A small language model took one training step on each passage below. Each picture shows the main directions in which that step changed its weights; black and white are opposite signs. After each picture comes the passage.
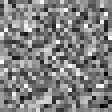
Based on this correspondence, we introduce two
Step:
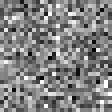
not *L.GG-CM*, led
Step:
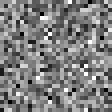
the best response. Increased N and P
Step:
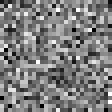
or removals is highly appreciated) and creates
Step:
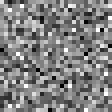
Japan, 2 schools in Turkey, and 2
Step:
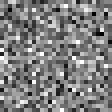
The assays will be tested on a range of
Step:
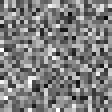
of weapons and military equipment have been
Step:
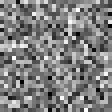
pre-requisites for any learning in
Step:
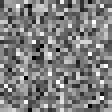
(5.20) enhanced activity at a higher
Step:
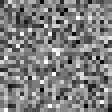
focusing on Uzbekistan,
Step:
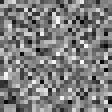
U. Shah Medical College and
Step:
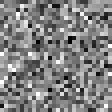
connect in meaningful ways, to the environment of its
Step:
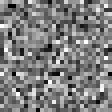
detection, it captures anticipated feedback information
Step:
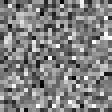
– laws, contracts, agreements with
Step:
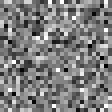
create opportunities where students will express themselves freely and
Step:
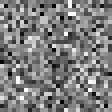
and the relativity principle itself. However,
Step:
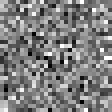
on sunflower plants and the hairy
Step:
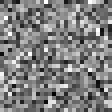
doing business, which helps to improve business processes relatively
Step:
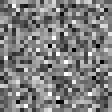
after the occurrence of stroke. No past
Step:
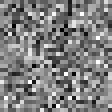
reactive power input command acting the
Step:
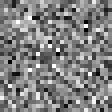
Spoilage of locally dried fish can be
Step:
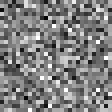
obtained from invitro releasase were plotted
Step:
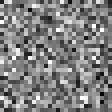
that clients can carry out their roles and
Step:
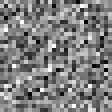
to balance benefits, natural sustainability, and community
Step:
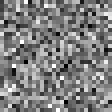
ways. The impression of the parties' or
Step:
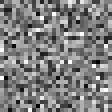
clinical use. A prime example of this is
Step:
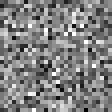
shifting, fragmented nature of sand,
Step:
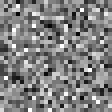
shear in the CDC Biofilm
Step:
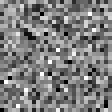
the service providing areas (SPA) and service
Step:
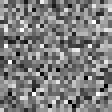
that ranged from 17 to 18mm. The
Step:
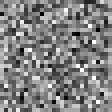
the dynamic bounce model. The sound engine
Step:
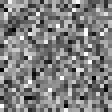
aimed to develop and evaluate an enriched
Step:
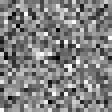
*Acta Chem. Scand.*,
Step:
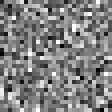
61 compounds including flavonoids,
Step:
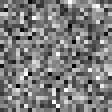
gender and diversity mainstreaming and strengthening
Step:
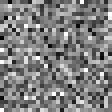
phenomena that occur in each region - derive models
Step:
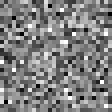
job demand sectors were analyzed using frequency distribution analysis.
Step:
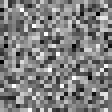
the highest. Analysis of total carcinogenic risks
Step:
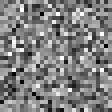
the estimation schemes assume that a vehicle moves due
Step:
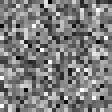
1. Asipa Community.
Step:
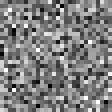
coefficient, mm/min^{0.5}
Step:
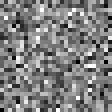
environment to introduce the concept of functions to Indian high
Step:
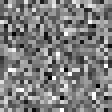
that satisfy the diagonal dominant of the
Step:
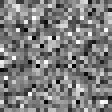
**Petersen Model**: Capture
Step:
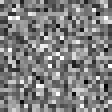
presented in Figure 4 using OES data, where
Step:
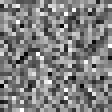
and sociodemographic characteristics (age, gender
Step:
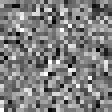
positive effect (Harmer, 1998, pp
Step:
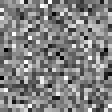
= Optistruct Post Processing
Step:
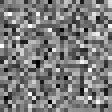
system based on mouth and tongue
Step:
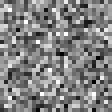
It is even more worrisome that the findings
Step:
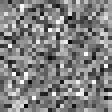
increased under the action of "EPV", the
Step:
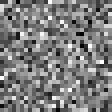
The Landmark Odometry algorithm is executed
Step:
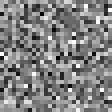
the European standards for advanced ceramics EN
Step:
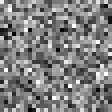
September 2016 when the broad money supply was at
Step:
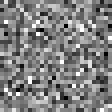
property between medium and high. e.g.
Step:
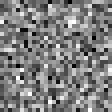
dexmedetomidine and
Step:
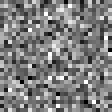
- Input Datasets: Clipped
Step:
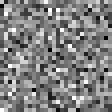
MMP2 levels were lower in TGR vs
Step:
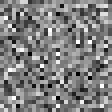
window remains to transport the product to the end user
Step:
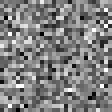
topic modeling". The latter task, which lasted
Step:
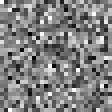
[22]. In this study, three
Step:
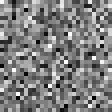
late toxicosis of pregnancy, is
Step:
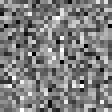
Towards becoming sustainable and resilient societies
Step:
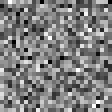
i.e. an actual habitat on another
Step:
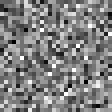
teaching the subject "Digital and Information
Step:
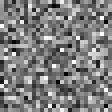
of *R. turanicus* were
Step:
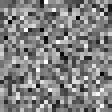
significant relationship between teachers' learning environment management skills and
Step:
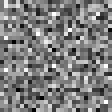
the level of knowledge, perception and attitude towards common
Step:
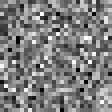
the current study should be attributed to a relatively
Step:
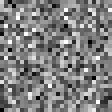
while the participant was looking across and also
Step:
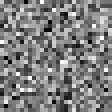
because the ARs are not resolved or
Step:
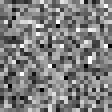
symptoms the novel approaches using personalised gene editing
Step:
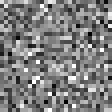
knowledge can be enhanced. Stack Overflow does
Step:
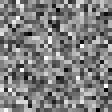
for starch modifications without the use of
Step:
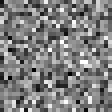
DAQ data acquisition DFIG doubly
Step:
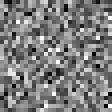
interests The authors declare that they have no
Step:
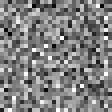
values as concretes with cement only. This feature
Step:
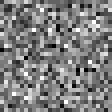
therapeutic applications. INTRODUCTION 1.1
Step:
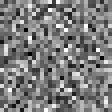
study of ecosystems allows you to determine the volume of
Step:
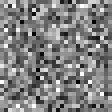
was read and approved by all authors.
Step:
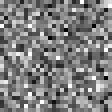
period domain. We have found 10 sequences between
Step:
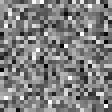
determining the sensitivity of the sensor. The relationship between
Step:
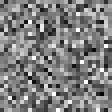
underpinned by a comprehensive understanding of
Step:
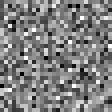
from each of glucose, catechol and
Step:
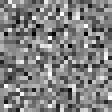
attributed to this group or considered as an intermediate
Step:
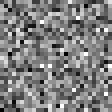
this study conducted an in-depth reading of
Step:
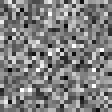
differed over whether or not there 389 were
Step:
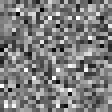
the objective function is multiextremal,
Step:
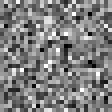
in l-lysine (0.03
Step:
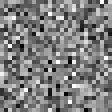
depends on life-long blood transfusions
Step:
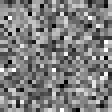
semiotics is cultural semiotics which is
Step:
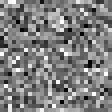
nouns compatible with the slot
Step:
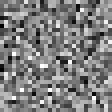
entry tab on the side of the model
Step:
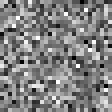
used for the importation of industrial or capital
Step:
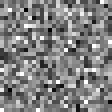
temperature are unique to each processing step, zone
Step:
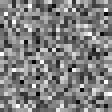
value of invested firms. The Financial
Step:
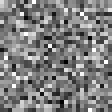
fundamental in the advancement of knowledge. Methodology:
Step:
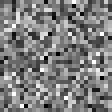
pharmaceutical industry, medicine,
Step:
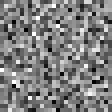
of financial development as employed in the works of
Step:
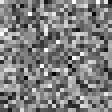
use language to achieve social goals, express attitudes,
